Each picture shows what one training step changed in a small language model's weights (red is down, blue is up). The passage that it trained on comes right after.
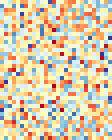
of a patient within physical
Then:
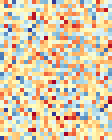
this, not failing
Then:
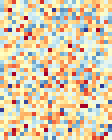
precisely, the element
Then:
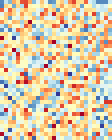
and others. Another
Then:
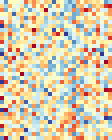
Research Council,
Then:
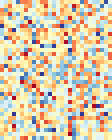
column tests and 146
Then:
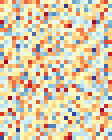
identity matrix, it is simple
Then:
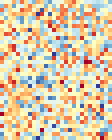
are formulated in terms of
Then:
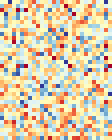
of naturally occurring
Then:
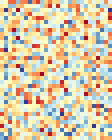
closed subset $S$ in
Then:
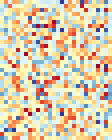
collapsed). The
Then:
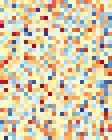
infinite time-horizon
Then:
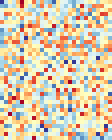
the Theorem] To begin
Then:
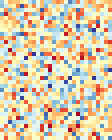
of kerbala
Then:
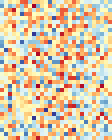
of $G$ by
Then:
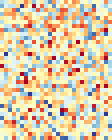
of Madhava.
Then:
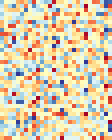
a positive harmonic function
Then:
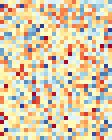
and holds U.S.
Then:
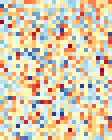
approaches one may take.
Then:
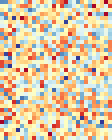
used for routine analysis
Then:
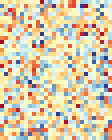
for the same data may
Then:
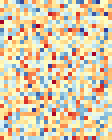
the exact minimax
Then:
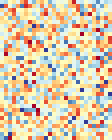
and when $q$ is
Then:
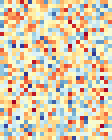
Sylow base change}
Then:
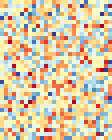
as an alternative, by
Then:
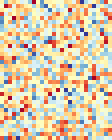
used in conjunction
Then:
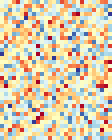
This is Japan”
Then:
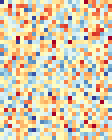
continues attracting
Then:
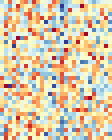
$R$-matrix $
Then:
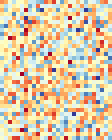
2.50 and above.
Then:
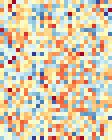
contribution in law and
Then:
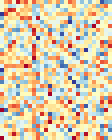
Similarly to the proof of
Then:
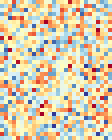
accelerated series:
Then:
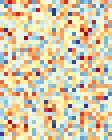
Crushed stones
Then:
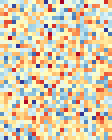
grid on which the next
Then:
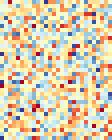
It was found, that in
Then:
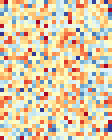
and phrases:
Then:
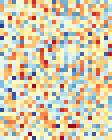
Soil Collection and
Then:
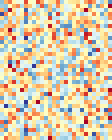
Picard group over
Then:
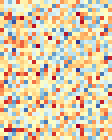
GROWTH IN
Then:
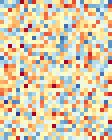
the real vector space of basis
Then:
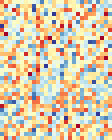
, ΔE , A
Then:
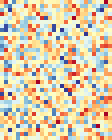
underestimating the
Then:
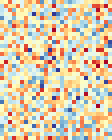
62 specimens
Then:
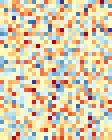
*and a number*
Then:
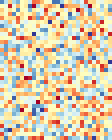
profiling showed an increased
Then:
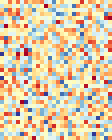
solutions. A fiber sample
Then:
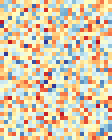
years, with FY22
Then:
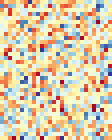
in order to obtain a third
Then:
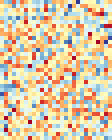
been a rapidly
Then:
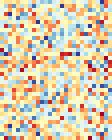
defining and describing
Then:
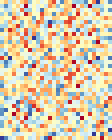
tube, which
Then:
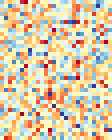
$\mathbf{U}$ with
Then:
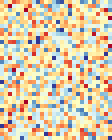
Partners leaving
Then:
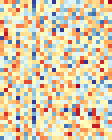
using the NRCA
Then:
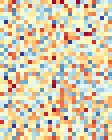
facilitate service
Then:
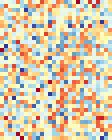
setting of finite von
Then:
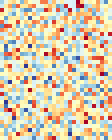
laminate subjected
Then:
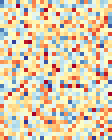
the regional-level
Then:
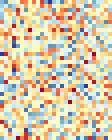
no theoretical basis.
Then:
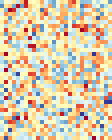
and adding the edges
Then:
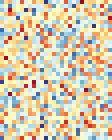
the relation between the pressure
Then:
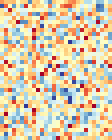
in order to prevent
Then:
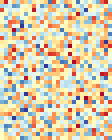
enough to investigate only the
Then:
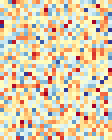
algebras, there are exactly
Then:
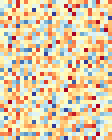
E_2 \times
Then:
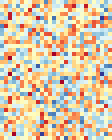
this equation is equivalent to the
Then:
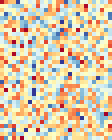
multigroup of B , then
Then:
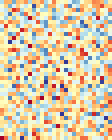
> 0$ such that
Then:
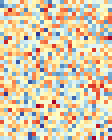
the plans for the base
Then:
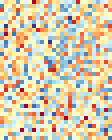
Complications associated with general
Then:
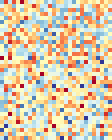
can be defined in the similar
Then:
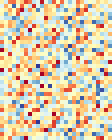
most important steps in the
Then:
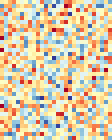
for buying commodities
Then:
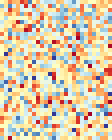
in $\Sigma_I$
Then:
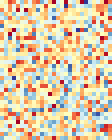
singularity phenomenon
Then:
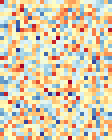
present paper we report the
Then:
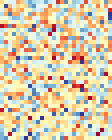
a layer consisting of
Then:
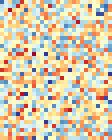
the linear regression explains
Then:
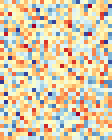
optimal transportation, where
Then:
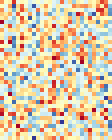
university education in their 100
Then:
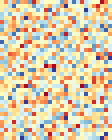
finite graph, there are at
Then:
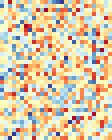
of poor sleep
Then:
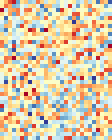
condition is not as restrictive
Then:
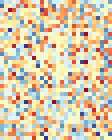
and the relation above, we
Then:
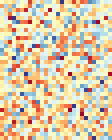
Recall that the matrix coefficient
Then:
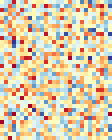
use of information and communication
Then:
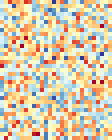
T]$. } The probability distribution
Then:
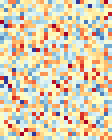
on \\ fixed mesh
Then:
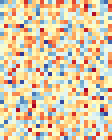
Among these 164
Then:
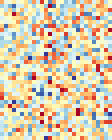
to carry out a
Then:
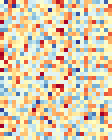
among young people in
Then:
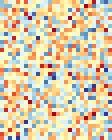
($\lambda \geq
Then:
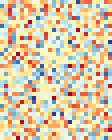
progress and will be
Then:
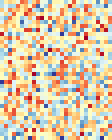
$y$ are not
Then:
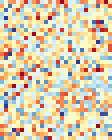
subset $\mathcal K\subset
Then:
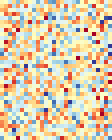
that extends SGD
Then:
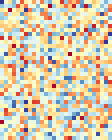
the multiplication table of
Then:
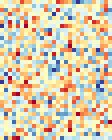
algorithm. In both cases a
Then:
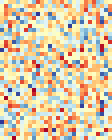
isometric to a
